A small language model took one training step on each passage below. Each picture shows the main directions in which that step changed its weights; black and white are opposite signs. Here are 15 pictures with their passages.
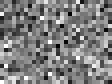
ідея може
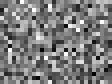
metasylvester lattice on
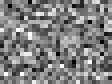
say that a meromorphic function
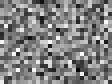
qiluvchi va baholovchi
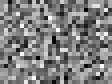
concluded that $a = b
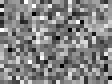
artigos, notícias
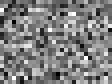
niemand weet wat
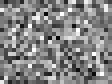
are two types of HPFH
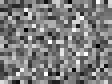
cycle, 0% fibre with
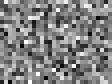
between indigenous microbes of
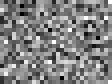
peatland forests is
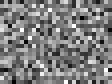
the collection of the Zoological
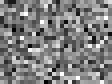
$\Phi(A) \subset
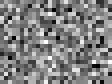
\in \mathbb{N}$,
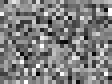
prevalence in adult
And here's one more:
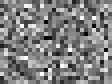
Há uma formação cultural
